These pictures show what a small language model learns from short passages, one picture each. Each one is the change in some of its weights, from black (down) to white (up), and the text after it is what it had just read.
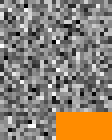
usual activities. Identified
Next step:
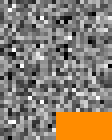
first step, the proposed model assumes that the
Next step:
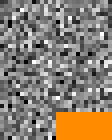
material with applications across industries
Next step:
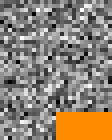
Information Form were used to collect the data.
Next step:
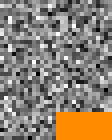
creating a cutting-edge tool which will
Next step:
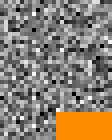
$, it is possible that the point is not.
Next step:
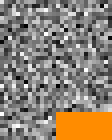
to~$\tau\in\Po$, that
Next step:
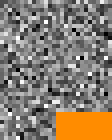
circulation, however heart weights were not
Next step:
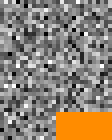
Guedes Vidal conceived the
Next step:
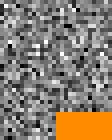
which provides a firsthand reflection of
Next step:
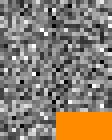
apply Theorem~\ref{aks} to obtain
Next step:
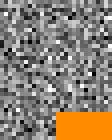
a matrix only once to compute a
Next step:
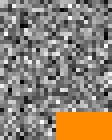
as distributing essential goods and
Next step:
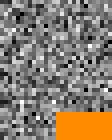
Two areas of interest analyzed by
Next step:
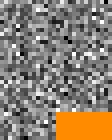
barriers, and training needs in
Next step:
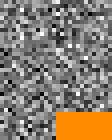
implementation of study programs,
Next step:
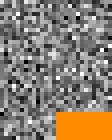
to determine when irrigation is
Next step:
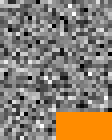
diameter of a graph is the maximum distance
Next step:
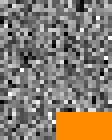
of Boredom Studies, which has
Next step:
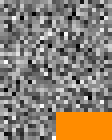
technical report on blue economy
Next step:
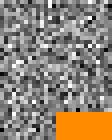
wavelength region of 1000 to
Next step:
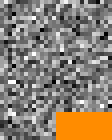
state estimator. This may be, at least in
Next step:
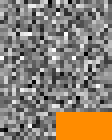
development is the creation of equal opportunities
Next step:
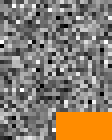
theorem from [27] that is a corollary of our
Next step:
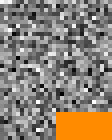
affects the societal response
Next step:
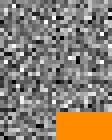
Thus it would be enough to prove the following theorem
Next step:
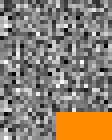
as Breusch-Godfrey
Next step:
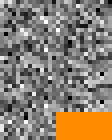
applied in investigating the matrices
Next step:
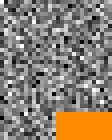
found that the percentage of research respondents'
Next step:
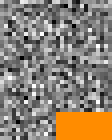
and under-compensation. (c)
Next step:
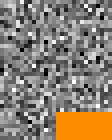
entailed in carbon
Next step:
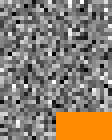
interesting because of their applications to
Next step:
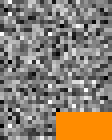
\end{equation} where $\iota$,
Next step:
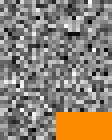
the Academy, the situation
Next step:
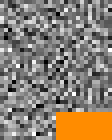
such that the restriction $f|_K$
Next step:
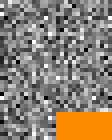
completing graduate studies. Although
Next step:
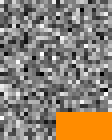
due to the relationship between visual motion and
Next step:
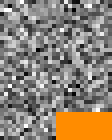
$f,$ $\sigma ,$ respectively,
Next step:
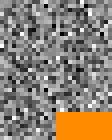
by experts. Cronbach alpha
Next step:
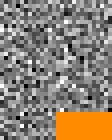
factors influencing interpersonal
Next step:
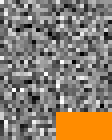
and Tech Start-ups.
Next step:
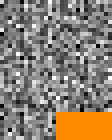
construction on their "mirror image"
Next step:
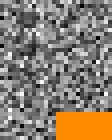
the foundation of geometry'', attended
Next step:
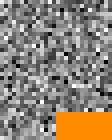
Reform at this time: 1.
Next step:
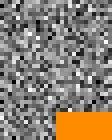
of knowledge is found. —Anon.
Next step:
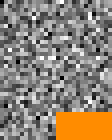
that $\gcd(\widetilde{r},\beta)$
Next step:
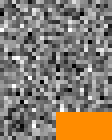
Graph-4.6-show the value of
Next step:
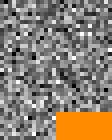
Then for $w\ge 1$ we have
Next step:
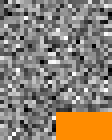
a live vaccine based on an
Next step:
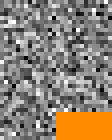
providing a selective advantage
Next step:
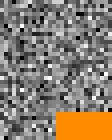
that is smoothed by GP emulation.
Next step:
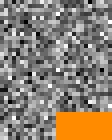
it is practically impossible to find even
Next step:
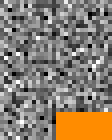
5 - *Petrosedum
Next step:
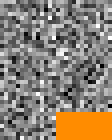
the scavenging activity of the stable
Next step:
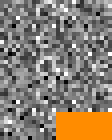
INTEGRATION OF
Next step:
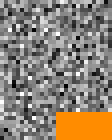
different material bins were created. For each
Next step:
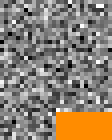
of the density -- The density on
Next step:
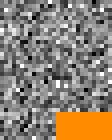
into agreement with the RDA
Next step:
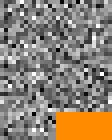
feasible In this paper, we propose a
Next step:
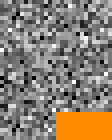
Thus, eclampsia of
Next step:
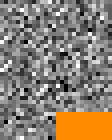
[417, 569]. To implement these
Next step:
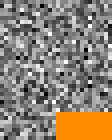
corresponding digital systems and discussed the
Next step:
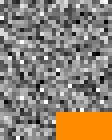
information for selected components. Each plot
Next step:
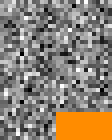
$2$-dependent sequence and thus satisfies a
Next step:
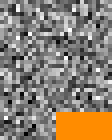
this may still involve a
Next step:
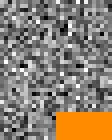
Teichm\"uller curve
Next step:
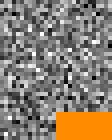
meant for aldose reductase,
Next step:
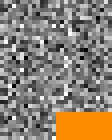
the aim of identifying the factors
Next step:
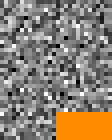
Blade Element – Momentum
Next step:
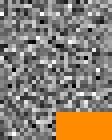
In addition, the life satisfaction level of the
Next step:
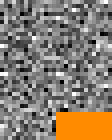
of these anti-epileptic
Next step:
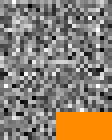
probability of an overheated box (O
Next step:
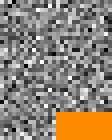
a tensor $\mathbb{B} \in
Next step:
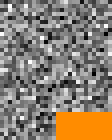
future challenges, which is
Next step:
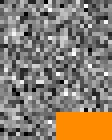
the elementary abelian $p$-group of
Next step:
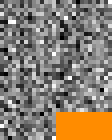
declare that there are no conflicts
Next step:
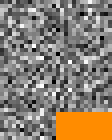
and for a fixed period of rotation,
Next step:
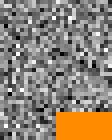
sport disciplines. Table 3.
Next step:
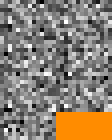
in \eqref{mse_criterion}
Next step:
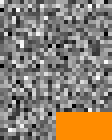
leave? I lose my pay,
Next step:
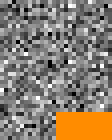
greatest consumption, i.e.,
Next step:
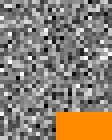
subjects [9]. The present study aligns
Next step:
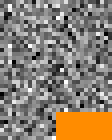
primary purpose was to provide a
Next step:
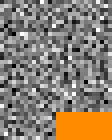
the map $G \rightarrow \H: p \mapsto
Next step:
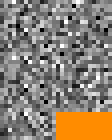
and the rise of generative artificial
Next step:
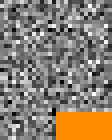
t}u + \nabla \cdot g = s
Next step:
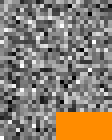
research can be analysed, when the science
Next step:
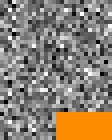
L_1(\N)$. We will suppose that
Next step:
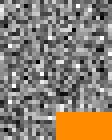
(Hg) is converted to elemental
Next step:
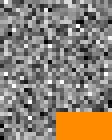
its block of $\uppi_{i-1}$
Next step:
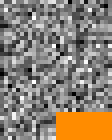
with different elliptical operators. For example,
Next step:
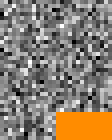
1988) that is not directly observable.
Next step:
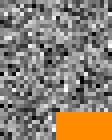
mathematical function, in particular due to its
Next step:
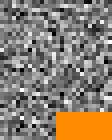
follows easily from the pigeonhole
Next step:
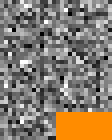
creating a sequential curriculum, called
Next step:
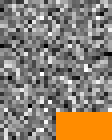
d), “NoAnth”
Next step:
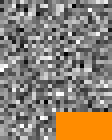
emissions (125). This is because of
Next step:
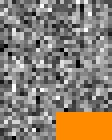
2025 Date of first submission to
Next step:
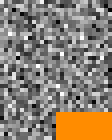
the long run, growth in
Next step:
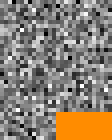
Morandell, Caterina
